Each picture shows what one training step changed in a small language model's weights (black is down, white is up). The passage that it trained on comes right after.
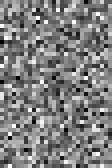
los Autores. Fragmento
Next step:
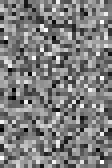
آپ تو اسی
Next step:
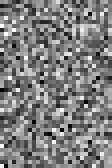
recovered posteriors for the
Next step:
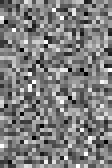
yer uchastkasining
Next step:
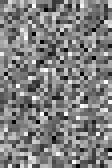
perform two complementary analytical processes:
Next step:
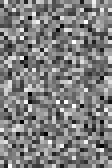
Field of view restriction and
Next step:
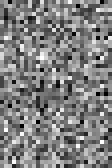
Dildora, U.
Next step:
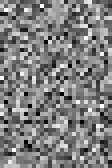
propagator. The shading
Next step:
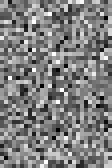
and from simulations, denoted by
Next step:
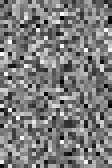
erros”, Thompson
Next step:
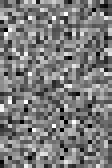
a cadrelor didactice
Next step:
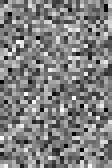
the GPS sensor, or
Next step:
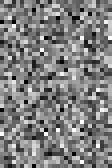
va biotin kabi
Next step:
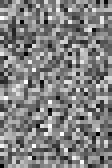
comum esses tipos de
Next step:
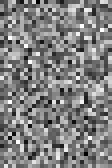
by B-B cut at this
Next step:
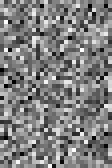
Давлат солиқ
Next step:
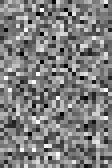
is supported by grants from the
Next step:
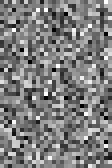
valiklerdiń dán
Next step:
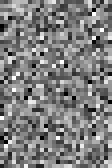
a nivel de Consociación,
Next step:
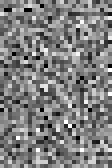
fusion module. The input is one
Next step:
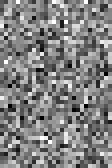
moment operator (in units of
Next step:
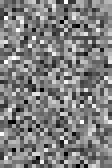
equipment in the monitoring
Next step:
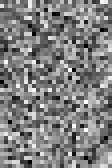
has been demonstrated in model molecular
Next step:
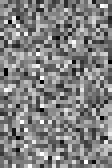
raio-x realizado
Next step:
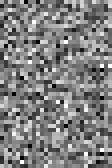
Since $A=\Phi_x
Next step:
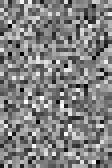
network to operate when one node
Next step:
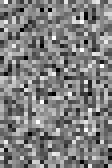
cross-section image of a typical
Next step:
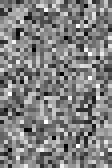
desired open ear transfer function and
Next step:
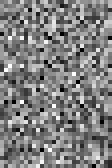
викладачів і
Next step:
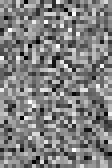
necessarily reflect those of the
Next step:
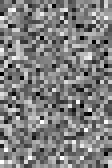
distintos. Os resultados
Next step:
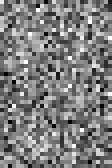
bel bog‘ladi.
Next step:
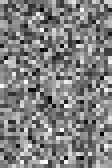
TEDH observa que no
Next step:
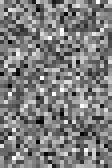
human request to AI
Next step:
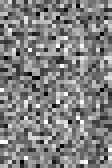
$J/\psi$ production data
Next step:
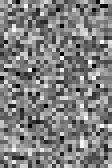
circunstancia del tipo
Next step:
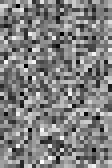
loaded by shunt elements,
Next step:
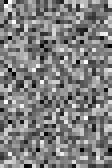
a constant independent of the heavy quark
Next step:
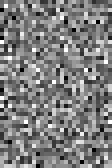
\end{equation} assuming
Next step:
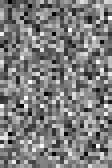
imkoniyatini faqat
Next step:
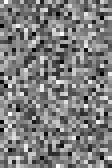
In this paper we discuss,
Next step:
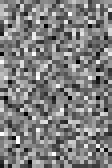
will be explored in detail
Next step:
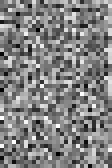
c}$. Using these flow variable,
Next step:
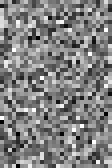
diálogo entre as
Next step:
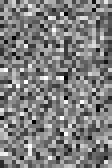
se limitó a realizar un
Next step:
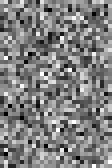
Відповідно до теми
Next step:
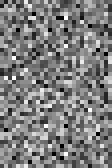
Umuman olganda,
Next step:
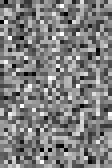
ChestX-ray14 |
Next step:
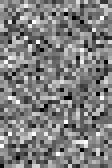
that contribute to each transition,
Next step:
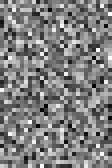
mais clara possível, quais
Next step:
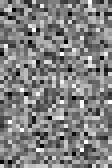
to infinity. In the
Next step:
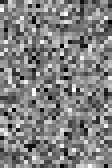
z uczniami
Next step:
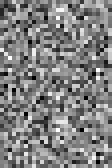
the diagram 1(b), we
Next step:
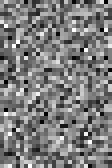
des ingrédients sont
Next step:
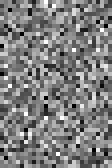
забезпечення, яке
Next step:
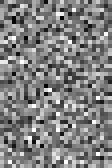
be shown that the divergence
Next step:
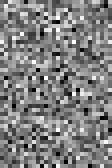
${\cal S}$ as a function
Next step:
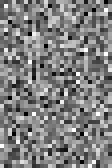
(46)*. Document final
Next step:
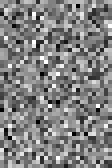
турларидан бири
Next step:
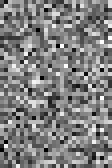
the collected social media data and
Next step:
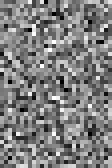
bayon etganlar.
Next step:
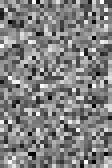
— Мунаввар
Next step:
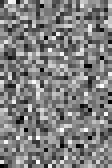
Users /ASUS/
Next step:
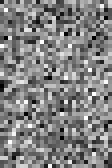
з фото ми
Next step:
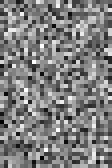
local plate frequencies and couplings using
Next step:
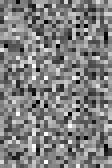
conductivity from the analytical model
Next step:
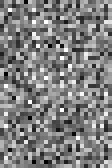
the node $A$ will be
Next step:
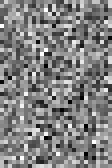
When data is taken from an
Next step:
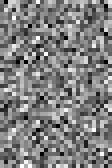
deal with process perspective
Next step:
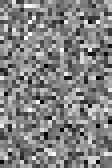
nuqtayi nazaridan
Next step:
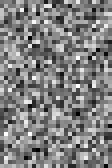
to obtain the quantitative comparison between
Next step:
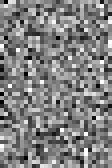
fast disintegration processes such
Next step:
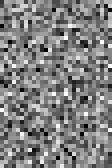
are fixed at values close to those
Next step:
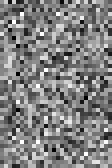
2009 Three-body forces
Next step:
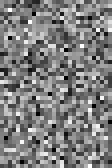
que se baseia em contextos
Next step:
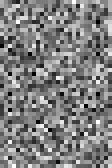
яхшиловчи ва
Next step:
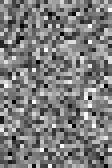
Makanan Tambahan
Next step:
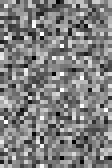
couplings. In spite of
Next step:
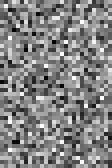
expectativa legítima na
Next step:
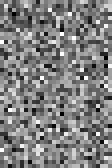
va tuyg'ulariga
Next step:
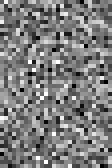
und glasreichen
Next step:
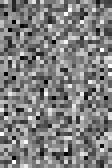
wat betreft de
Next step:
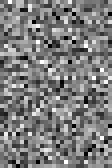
through 3D imaging and target
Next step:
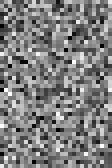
CS\rangle $ occur and
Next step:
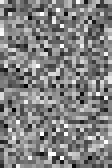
puede tener episodios
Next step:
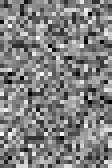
bidang perizinan
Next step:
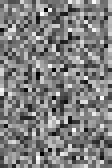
den förändrade
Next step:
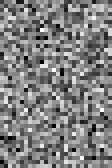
The lack of photons
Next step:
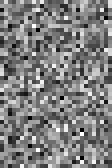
бу вазифаларни
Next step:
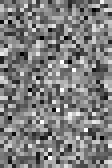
3 de junio.
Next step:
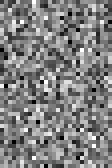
puissent également
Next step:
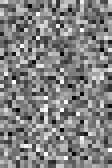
Hava Kalitesi,
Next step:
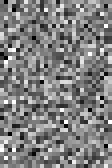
a evaluación poligráfica
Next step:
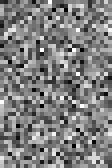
descritiva e analítica quanto aos
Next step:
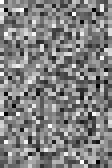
access to environmental sensors
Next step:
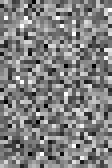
Problemática de la
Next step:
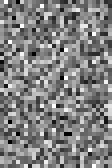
para cifrar la información
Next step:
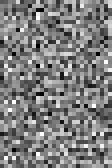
Обращение в
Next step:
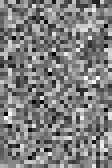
subchannels and its
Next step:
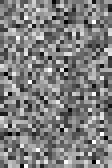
ou gestão de projetos,
